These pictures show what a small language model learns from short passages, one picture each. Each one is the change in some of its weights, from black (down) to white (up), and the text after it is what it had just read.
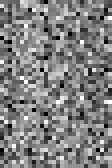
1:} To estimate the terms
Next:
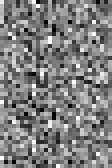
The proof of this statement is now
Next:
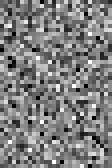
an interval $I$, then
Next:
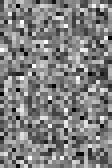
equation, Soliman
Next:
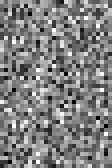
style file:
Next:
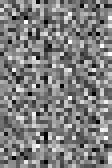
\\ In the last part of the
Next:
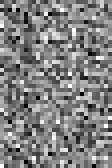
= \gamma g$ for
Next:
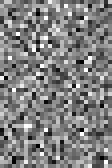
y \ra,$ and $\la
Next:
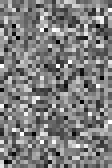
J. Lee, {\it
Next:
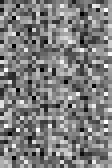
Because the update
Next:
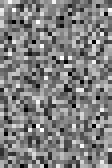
a subvariety of
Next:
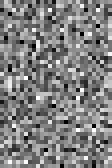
the teacher, by a
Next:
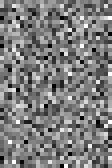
In this paper, we presented the
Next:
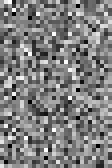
the Steiner point of each
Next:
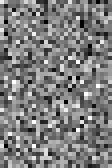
\item The method must be
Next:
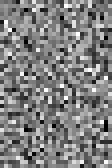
provided by some external
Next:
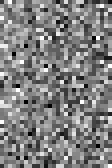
group, consisting of the
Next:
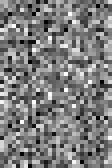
We refer the reader to
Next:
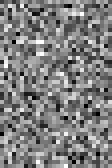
that $\varphi_g(i)
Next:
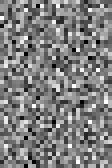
in $e_i$ and
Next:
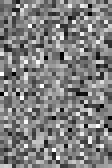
distributed. There exists a sequence
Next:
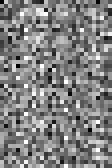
n-2$. Regard
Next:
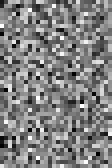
capitulation n'est
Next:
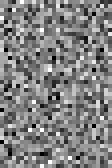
in this subsection. Given a
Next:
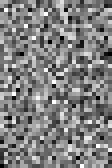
period of about 5
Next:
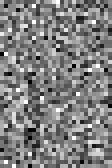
class $pN$ is a
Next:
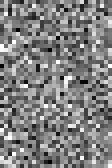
element occuping the
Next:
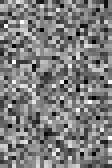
various methods and the
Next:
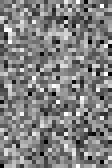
and $x^2\equiv 1
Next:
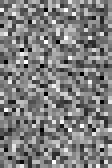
notation be as above. Then
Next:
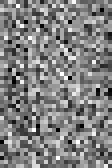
E_x}{\partial t \partial
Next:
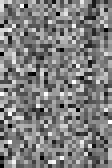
remainder of the paper is
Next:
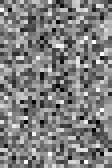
resulting computational domain and
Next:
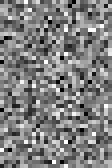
representable in $E$ then
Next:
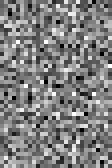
the complex dimension of $X$.
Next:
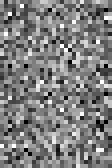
presentation $$B_3 =
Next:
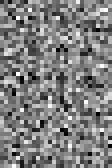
particularly due to its
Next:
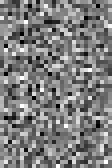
all the expressions introduced
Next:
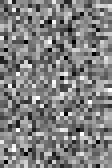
curious to see if there
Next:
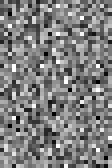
a cycle, the
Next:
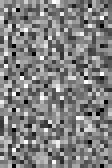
known, e.g. in
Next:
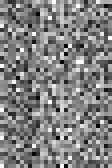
\end{align*} and
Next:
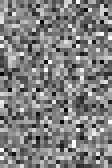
dependent axes and the initial
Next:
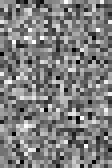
the sons of $R$.
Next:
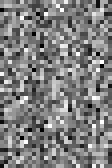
a parallelepiped which
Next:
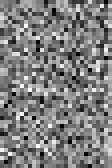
(take for example Definition
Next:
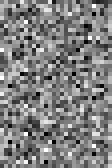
extend this colouring to the
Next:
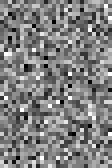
the maximal lattice element
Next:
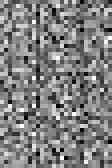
f $ of $ n $ variables
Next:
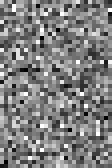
so Condition (ii) of
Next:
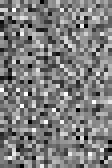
\begin{theorem} For any
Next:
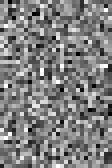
rapidly kill the
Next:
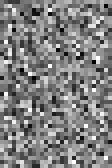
probability that a composite
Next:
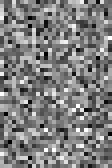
This is not true of
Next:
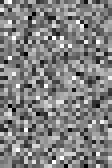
transfer constraints
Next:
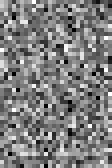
second derivatives of these
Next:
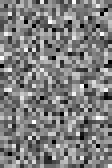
dictionary, the code
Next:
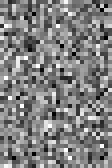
up the gas). On this
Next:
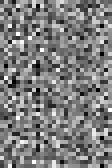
in the unique Cartan
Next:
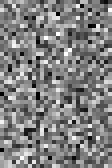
the scenario approach is
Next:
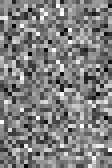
Further, we say that a
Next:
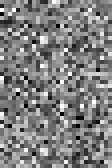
and \begin{equation}
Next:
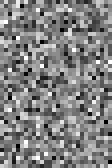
a quasi regular Sasakian
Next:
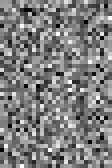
be the event that
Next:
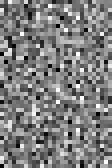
$(x)$. The first map
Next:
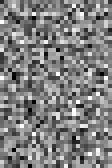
of $N$ isolated
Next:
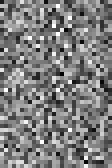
D. Revuz, and
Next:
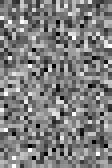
each variable $u_m$
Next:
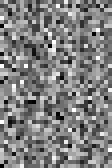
the $K3$ surface is
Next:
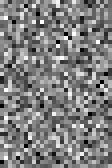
metric $h_0$ in
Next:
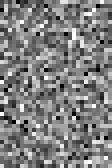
vectors $P\nabla
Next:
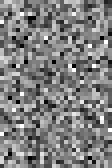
is to replace the constant
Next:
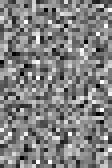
tangent sheaf of
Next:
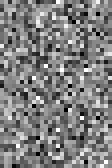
the universal
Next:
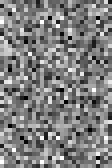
the largest exponent of
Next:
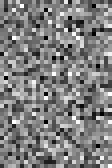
endpoint of the convex
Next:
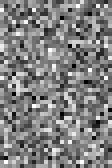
These subsets are said to
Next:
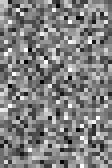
order to simplify
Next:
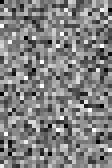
even degree. Again
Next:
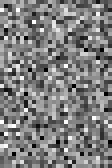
regularization CP tensor.
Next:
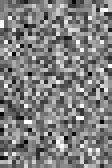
of an inner wavelet
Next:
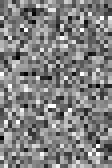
means that the ring extension
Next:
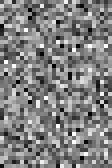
points on $l_1\setminus
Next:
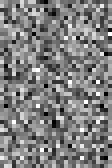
size. For example, for a
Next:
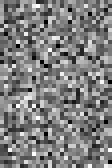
$$ The spectrum of
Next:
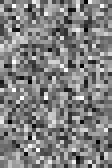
}$ belonging to $\Phi
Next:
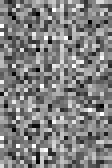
\end{array} \right.
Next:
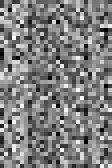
beginning with two
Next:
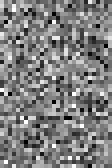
if $\sigma = 0$ then
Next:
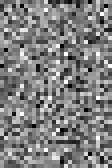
or financial support
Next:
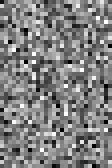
with boundary $\Gamma$, such that:
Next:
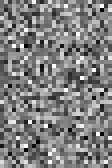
be a highest weight of
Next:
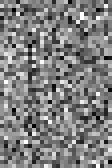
conditions, namely the pressure
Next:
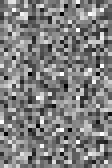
and lower bounds on the
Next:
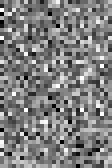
given by \begin{equation}
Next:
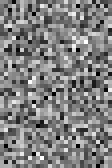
the subspace $P^m$,
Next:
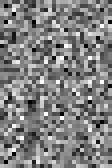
is more favored than the
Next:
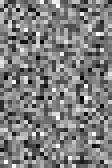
We assume that 1. $A$
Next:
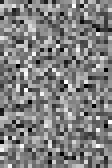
0$, while first-order
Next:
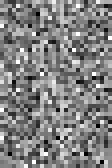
\end{align} with local
